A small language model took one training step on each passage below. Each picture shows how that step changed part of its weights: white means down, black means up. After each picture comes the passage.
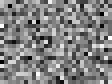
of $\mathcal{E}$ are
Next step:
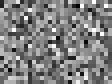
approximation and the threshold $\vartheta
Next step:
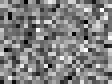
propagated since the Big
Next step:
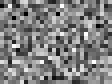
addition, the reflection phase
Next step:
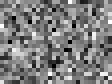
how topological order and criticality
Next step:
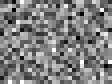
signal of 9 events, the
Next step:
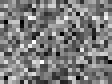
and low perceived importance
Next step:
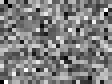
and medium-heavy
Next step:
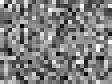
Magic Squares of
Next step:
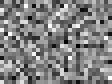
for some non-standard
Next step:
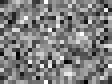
large city areas than in
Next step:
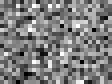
communication were addressed. The
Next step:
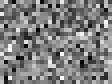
flux constitutive equations can
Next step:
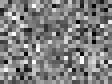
defining relations of ${\mathcal
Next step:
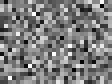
theoretical spectra. They find
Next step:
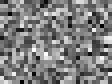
On the other hand, let
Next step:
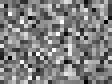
reducing the reliance on in
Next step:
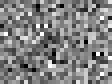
geometries, including, for
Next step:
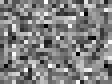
the impurities, we
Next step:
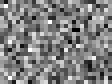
a new kinematic analysis may
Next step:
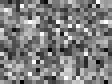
teachers burnout on
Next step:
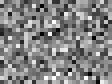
network topology information to further improve
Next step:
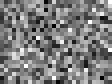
larger-scale ONNs with
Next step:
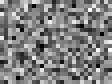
strategy (e.g.,
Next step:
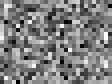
all sources of broadening.
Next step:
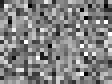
scalar conservation law
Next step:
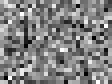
network is oftentimes approximated
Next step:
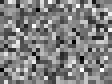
be seen in the parallelism
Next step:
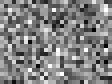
ridge regression, with
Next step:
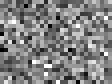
denotes the annihilation
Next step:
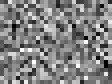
clusters, with more than a
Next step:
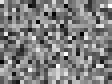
without the need of proving
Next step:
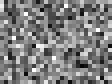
(100 configurations for each
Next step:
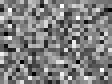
has been found to be approximately
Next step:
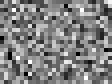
conditions in the third statement,
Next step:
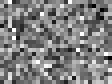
AlQarni M.
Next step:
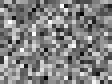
since there are lots of parameters
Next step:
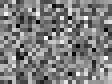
less frequent pathogens
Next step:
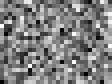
factors. The dienes are
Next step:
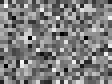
for finite positive $M$, it
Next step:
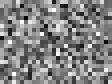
stimulating the high,
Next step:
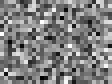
cut distance *between
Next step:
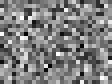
to be optimized when the only
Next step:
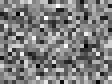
is that improving the communication of
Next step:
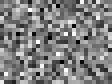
equal than $N'$).
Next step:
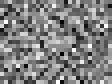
states that because of a small numerical
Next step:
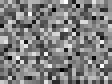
22 and the enveloping
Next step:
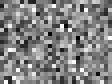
assume that this geodesic
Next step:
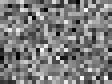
Kondo scattering. ##
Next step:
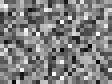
\section{NaSch model
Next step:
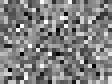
Key Laboratory for
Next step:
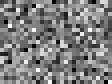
Published: 16
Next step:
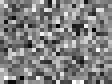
closed loop control systems.
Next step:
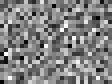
water. (Sorel,
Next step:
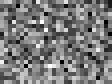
\cite{7}. Since
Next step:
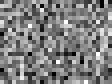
differ between treatment groups
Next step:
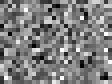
vector $\Tx$, if
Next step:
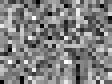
to conveniently obtain the
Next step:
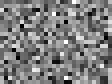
of the present paper, we can
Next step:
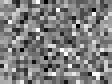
(as far as we know)
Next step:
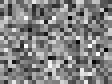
constraints, the nature of static
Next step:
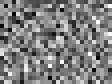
four and five dimensions
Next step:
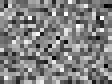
best-fit EDE
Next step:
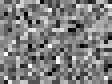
numerically slightly more stable
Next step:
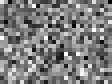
close packing in 3+
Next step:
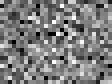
related to the working environments
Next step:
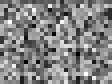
by the process of classifying
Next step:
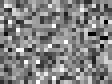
Limitations and Future
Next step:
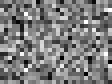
blind spots.
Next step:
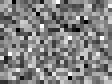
substantial widths.
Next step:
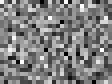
donc $(t)x
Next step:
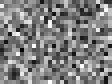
site, which helps in
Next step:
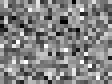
necessary additive. For
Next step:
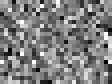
Institute, University of
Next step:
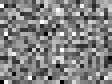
between the Ivanov and
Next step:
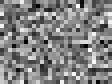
at the regional level.
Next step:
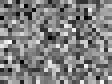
this perspective, suggesting
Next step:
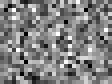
in the financial statements.
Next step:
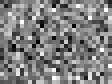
healthcare systems worldwide
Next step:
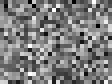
revolutions per minutes
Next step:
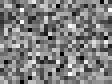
introduced in the seminal work
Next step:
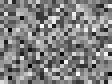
reached for identical images.
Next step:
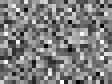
of degree $n$, and that
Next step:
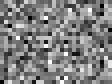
in variance -- often by factors
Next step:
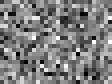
all started when we came
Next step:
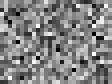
above. \end{proof}
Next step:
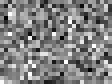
the message, as it
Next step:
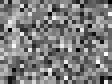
The capacity to deploy on
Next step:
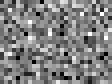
\,)$ needs to be taken
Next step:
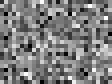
the Beilinson
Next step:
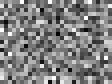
over all couplings to
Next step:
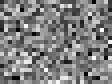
\partial_n f =
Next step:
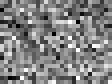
snapshot of
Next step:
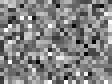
power spectrum which remains absent in
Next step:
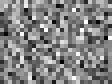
$Y$ into $B$
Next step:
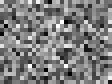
change as claimed by
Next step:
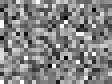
evaluating onto $\sigma$
